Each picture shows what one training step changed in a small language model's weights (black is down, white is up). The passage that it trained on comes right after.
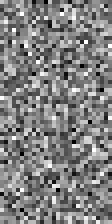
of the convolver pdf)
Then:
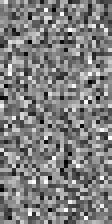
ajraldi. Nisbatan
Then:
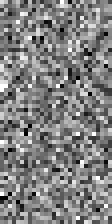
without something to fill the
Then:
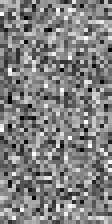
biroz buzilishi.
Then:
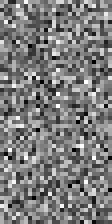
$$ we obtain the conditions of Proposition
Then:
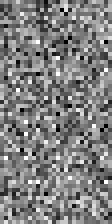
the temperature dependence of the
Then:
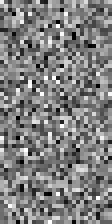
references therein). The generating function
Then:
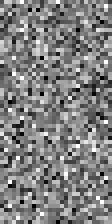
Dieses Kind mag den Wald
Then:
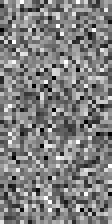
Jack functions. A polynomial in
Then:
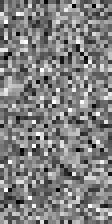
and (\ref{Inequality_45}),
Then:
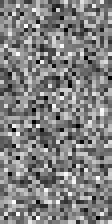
$\underline{S}$ and
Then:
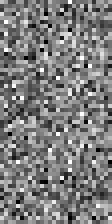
given $X^{(j)}=\sum_\alpha
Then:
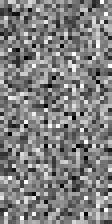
del médico, sino que
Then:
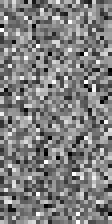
results of the present TF calculation with
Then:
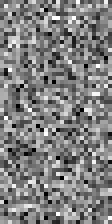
tersebut dapat
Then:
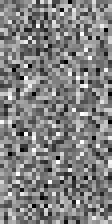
$(3.1)$ if their exists a
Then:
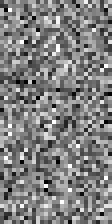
enable the BH-BH
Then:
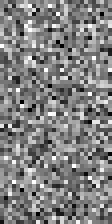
do fundamental sem saber
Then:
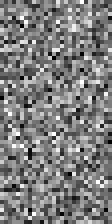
to communicate complex climate
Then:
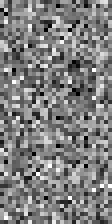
are then the composites \be
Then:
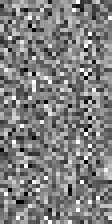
flatness problem of FLRW
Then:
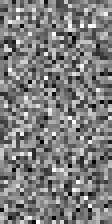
определение сказки
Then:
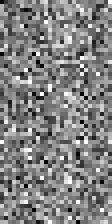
multiplication in the ring}
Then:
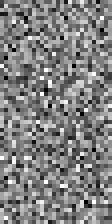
vanishes when $\a$ is
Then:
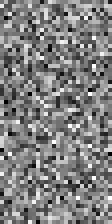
Abelian quadratic Lie
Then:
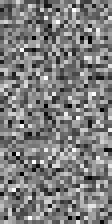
the jet power and the
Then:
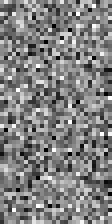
$r_i$ denotes the
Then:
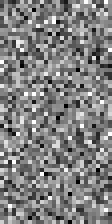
stake NMR tokens in
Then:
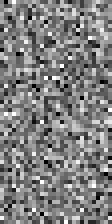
shoulders and their arms.
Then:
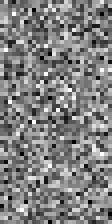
of the parameters \begin{equation} \bar
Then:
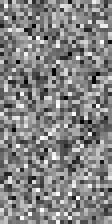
example, GSAMP reduces
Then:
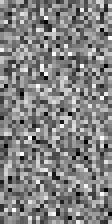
extended the RTSim
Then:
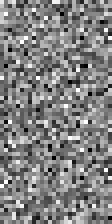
(Legge 15 aprile
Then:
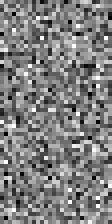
order of the spectrum.
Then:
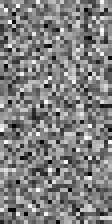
Janubiy yarimsharda
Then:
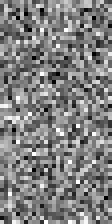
z, w) \mapsto
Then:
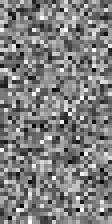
Those states have approximately
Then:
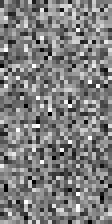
The first term on the right hand
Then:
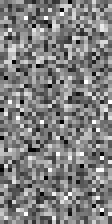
the coefficients we have
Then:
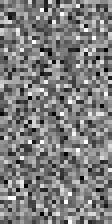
for the transverse-field Ising
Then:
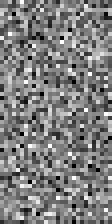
P$ is a Lie algebroid
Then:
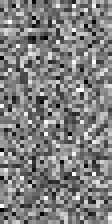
and a positron, which are described
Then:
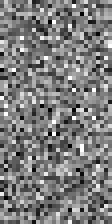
and genus are given by \[
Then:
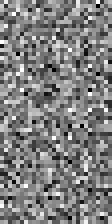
get a new Fredholm
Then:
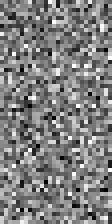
for obtaining time-independent
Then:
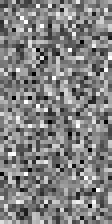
every algebraic space of finite type over
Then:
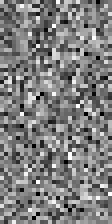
the Higgsing of a subset of
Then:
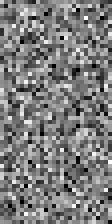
Etapa 3 - Análise de
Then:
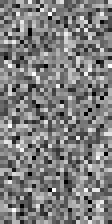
Diplomatik xizmatning
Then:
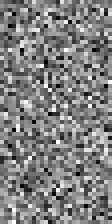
as transient effects
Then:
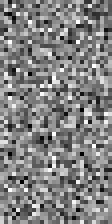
we take here to be the
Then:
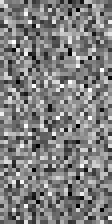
completed in 2005. We
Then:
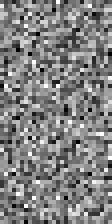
bolachalar chiqadi.
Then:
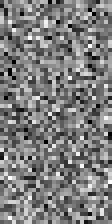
range. One can again
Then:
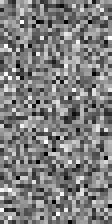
simplex is in the boundary of at
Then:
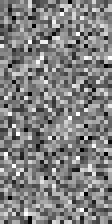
then both methods lead to making
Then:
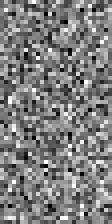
diz: “sendo a
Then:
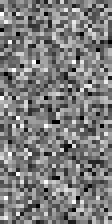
and $log~g$, where the
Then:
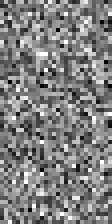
Jiaotong University,
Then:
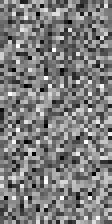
sunt. Iar de nu,
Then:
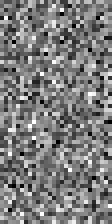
как целостную
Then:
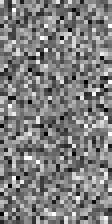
{\em cplucy} as well as
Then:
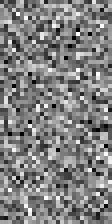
\ee after which one looks
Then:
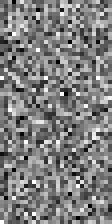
Omukai, Inoue,
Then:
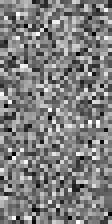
since the sign of the invariant has no
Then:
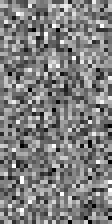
\eqref{eqn:resolution}. We
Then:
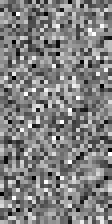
$E_F$. Then, transport in
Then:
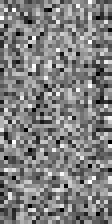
жиноят ишини
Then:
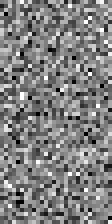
Kent, Cheaters. In a
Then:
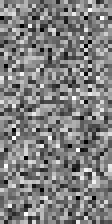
rather, of prestige. A
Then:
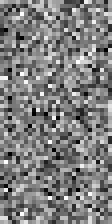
insufficient for tracing the
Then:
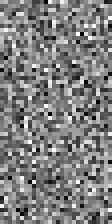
by $5$ array without a
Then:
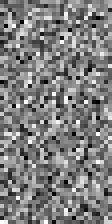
práxis educativa de
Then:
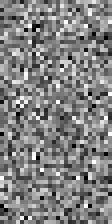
{\rm (10)} Assume that
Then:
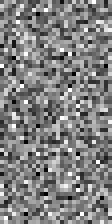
CMS sub-detectors are
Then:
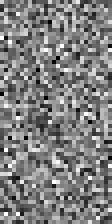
say that $u$ is a weak
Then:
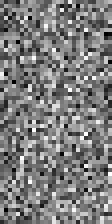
таркибга эга
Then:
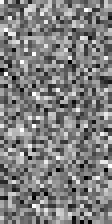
que constantemente tienden
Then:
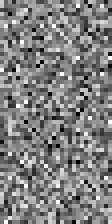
Prime Number Theorem. But,
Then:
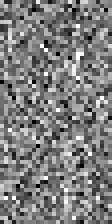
in discovering such recurrences for
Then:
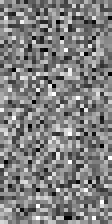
center of mass theorem discussed at
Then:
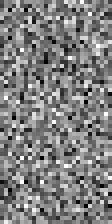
tanto a los héroes
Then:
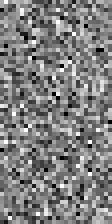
and is much closer at other values
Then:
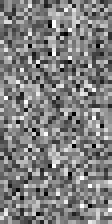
and takes $f(x)\rightarrow
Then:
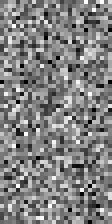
orbitals and doping dependence of
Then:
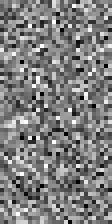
use their gestures and entire
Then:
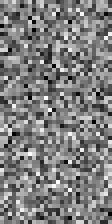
Among the four matrix
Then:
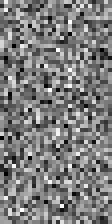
Global SMEFT
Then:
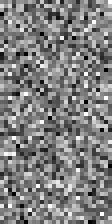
scatterings of a single
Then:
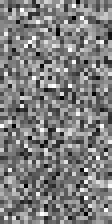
cluster Abell 3158.
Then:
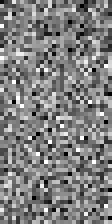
implemented fuzzers,
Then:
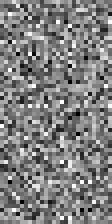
becoming more negative. In the
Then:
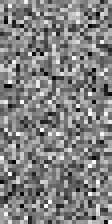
shows that image search tools
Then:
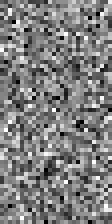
possível saber se a
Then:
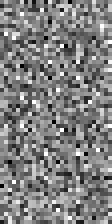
online) The resulting quantised
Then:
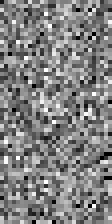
matrix $A$. It is known
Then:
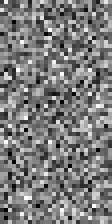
определила, что
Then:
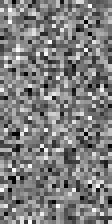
hamda sertifikatlash
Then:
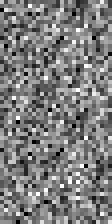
the dawn of a hypermedia
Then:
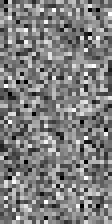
written as $w = 1 \alpha
